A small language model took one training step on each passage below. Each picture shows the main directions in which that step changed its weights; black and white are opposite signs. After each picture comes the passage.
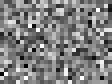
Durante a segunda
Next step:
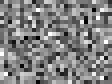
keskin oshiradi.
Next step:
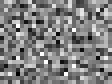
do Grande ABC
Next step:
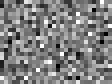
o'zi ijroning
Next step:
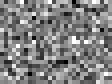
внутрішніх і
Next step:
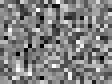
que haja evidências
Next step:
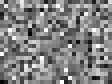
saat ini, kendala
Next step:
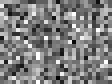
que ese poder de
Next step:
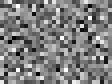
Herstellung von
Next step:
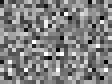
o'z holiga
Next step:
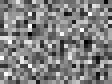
D. Nascimento,
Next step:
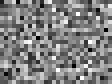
vizinha. Foi
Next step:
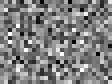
uma das variáveis é
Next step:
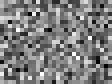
su geografía, parte de
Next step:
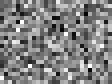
Ensino Superior
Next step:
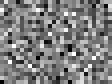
tarbiyaviy ahamiyati
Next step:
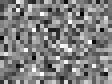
означают их
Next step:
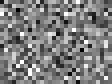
hanya vertikal ke
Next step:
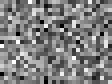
Shu sababli, ishlab
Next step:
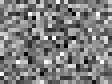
del Hospital Nacional
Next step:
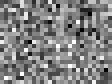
буннан бир
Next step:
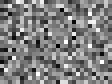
sich selbst in die
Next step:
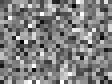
апоптоза –
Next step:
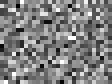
площадок для
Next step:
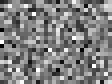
xizmatning ma‘lum
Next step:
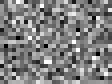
mit einem Anteil von
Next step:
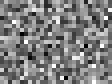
bilan bir vaqtda
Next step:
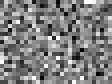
e g) mineração.
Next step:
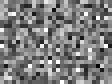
& r \geq r +
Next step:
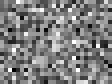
patriarxal tizimdan
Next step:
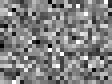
цикле (рис.
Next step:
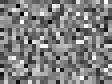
зібрані за ці
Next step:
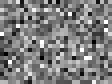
a număra totul”,
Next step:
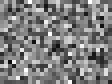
muammolar sababli
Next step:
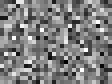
33 олим ва
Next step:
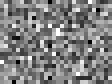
Kanopning elementar
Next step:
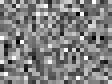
la l. 2, o de
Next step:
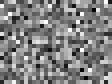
таълимнинг бир
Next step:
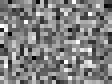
gebruik alleen
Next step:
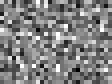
bo'lgan ko'chat
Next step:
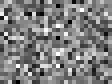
libertad y poder a
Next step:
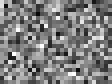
collection accessible for
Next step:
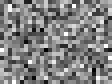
esa mavjud emas.
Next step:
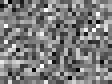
Sebagai Tempat
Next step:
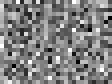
para lograr las competencias
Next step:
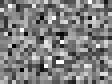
dua pernyataan
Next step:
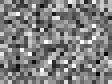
de 15 PPAs.
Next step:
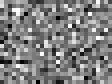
încheiată sau
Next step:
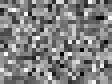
розміщені та їх
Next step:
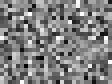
sentido, tem-se a
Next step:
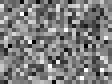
Se obtuvo que, entre
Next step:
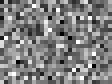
revenues in OECD
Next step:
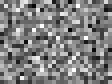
contrôle du Parti,
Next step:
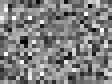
totale groep geldt
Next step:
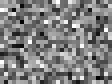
моделдаги MK_2
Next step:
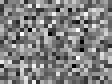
ularning har biri uchta
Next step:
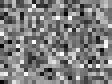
umani possono utilizzare
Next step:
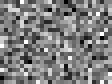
недвижимости в
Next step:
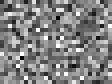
Принципы интеграции
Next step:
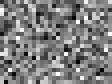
suprimida a lacuna
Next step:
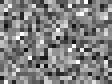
qualifiait Tito
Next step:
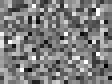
contrapartida, em
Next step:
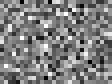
представляет широкий
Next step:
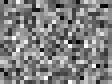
murojaat shakllari.
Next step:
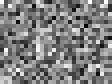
gilt, dass
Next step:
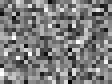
gap ketmoqda.
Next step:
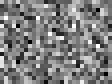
membeli tiket
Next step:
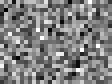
rekenschap dient
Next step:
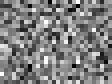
источниках из
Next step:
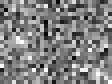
estado de São Paulo
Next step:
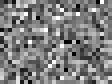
miðla þeim
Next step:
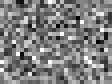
penelitian ini
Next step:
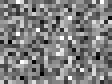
Aufbau und die
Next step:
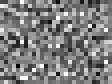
медицины основан в
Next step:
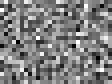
rivojlanishi, xizmat
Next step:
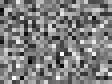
barcha kategoriyalarida
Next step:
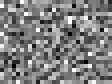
де міська влада
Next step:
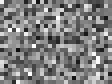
una emoción, al
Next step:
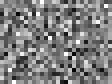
en tejido ficcional
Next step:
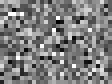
الله عليه
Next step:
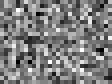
a ação em rede No
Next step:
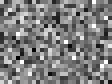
tempo de PCR e
